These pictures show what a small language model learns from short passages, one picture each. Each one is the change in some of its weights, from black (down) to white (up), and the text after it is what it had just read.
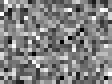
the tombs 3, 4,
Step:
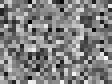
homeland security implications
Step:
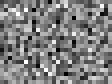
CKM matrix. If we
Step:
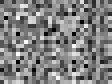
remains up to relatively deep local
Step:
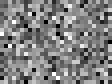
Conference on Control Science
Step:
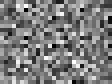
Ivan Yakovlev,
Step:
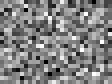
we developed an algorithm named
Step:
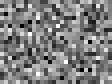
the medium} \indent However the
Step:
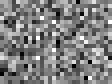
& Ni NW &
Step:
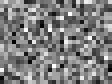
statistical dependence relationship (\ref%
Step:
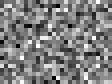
the 25\% threshold algorithm, another
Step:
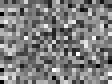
– quando, no passado,
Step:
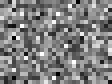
(Rizkiah &
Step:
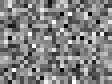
\end{table*} This
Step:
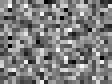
YVO$_4$ are
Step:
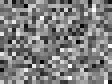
Rio de Janeiro:
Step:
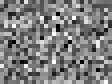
são importantes para promoção
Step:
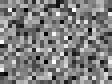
xalqaro baholash
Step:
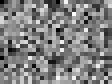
updating tends to
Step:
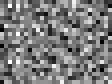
initial ZAMS mass of a
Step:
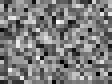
tayyorlash va saqlash
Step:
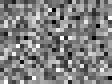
Organización de Estados
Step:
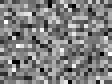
is to compare the capabilities of
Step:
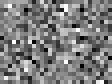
Not all initial states are
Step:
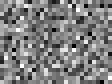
that the IR boundary effective action
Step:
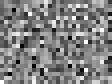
psixologiya fanlari
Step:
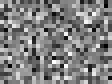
optimization-based inverse design methods
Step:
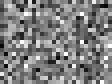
precisamente la possibilità di
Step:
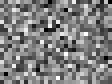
extended, complex star formation histories
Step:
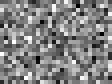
parameter $x_R$ defined
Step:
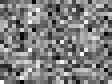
hisoblanadi. O‘zbekistonda
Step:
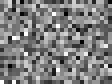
the Termiz district
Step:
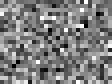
leningen door de
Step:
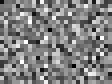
to visualize the differences between the
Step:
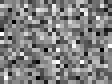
$\rho_o$ and
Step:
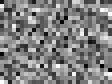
number with respect to hydrogen, the
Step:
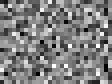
exact cancellation of the two
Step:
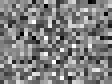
respect to $PC_{len}$
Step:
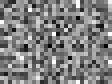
возможностям с
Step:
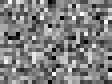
follow a curved trajectory
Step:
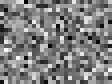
личностных характеристик
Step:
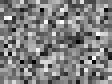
в - місті, -
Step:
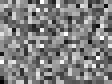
the microstructure of the
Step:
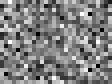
ISM environments typical for the
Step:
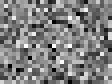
the two Chinese indices
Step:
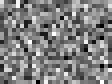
вектор получится
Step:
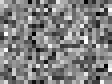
the standard $\Omega_m
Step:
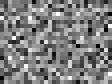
davrasiga tortadi.
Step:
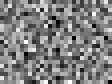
they have the same matrix dimension
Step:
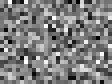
de Annie de Faria.
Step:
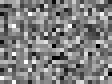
die Kennzahlen
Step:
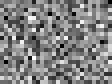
values obtained in the fit to the
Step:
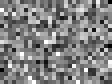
masses for both the LMC and
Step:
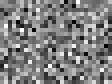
Ularning asosiy sababi na
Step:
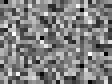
innovatsion tashkilotiga
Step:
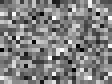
pupils and students in the
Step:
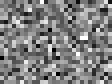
find eigenmodes in the
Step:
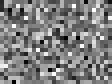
5. Pifagor
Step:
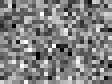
in the flux centroid is
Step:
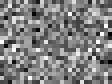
population of old pulsars
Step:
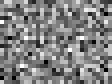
IIB superstring implies that
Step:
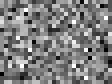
of oversampling is
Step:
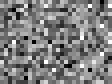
meson depends on the momentum:
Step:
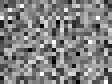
calidad de vida de los
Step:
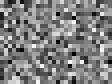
відсутність ефективних
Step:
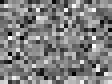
Велша, О.
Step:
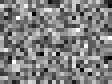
with a fixed regulator
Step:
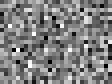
more precisely one relates
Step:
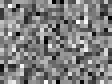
involving iron-group
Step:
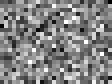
реакции в условиях
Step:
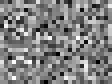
технического задания,
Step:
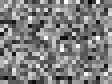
the maximum of $\nu$
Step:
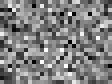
\cite{lsnd} is
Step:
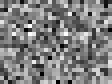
Commercial data) are
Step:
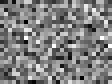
the plane of the sky. In
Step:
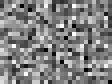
Respublikasi Vazirlar
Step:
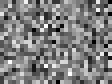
complex conjugation of all
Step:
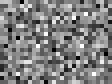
réduisent leurs
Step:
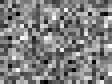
fit with intrinsic scatter in the
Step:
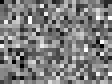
menor disponibilidade de
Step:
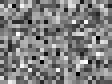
- Énergie et
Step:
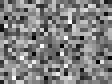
учета кинетики
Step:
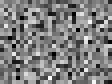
two peaks in the G band
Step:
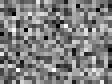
bilan ekstremizm,
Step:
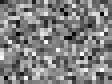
va kommunikasiya
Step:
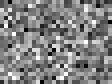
роли экономической науки в
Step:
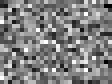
intellekt esa bizga
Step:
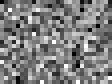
qurish ishlari,
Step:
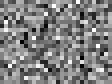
метою виявлення таких
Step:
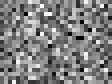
o'sib oziq –
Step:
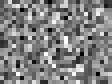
(3) is greater than
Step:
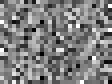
bajarishda parallel ishlov
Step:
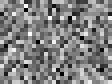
we see that BPS saturation
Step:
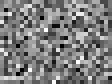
transport are deep axial potentials
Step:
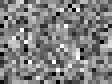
правило поведінки
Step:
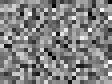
of the patient are a
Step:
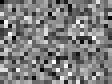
bayon qiladilar.
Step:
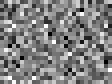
One is Schwinger's
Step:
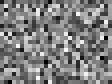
state. Furthermore, all curves exhibit
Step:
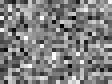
que cada caso de TEA
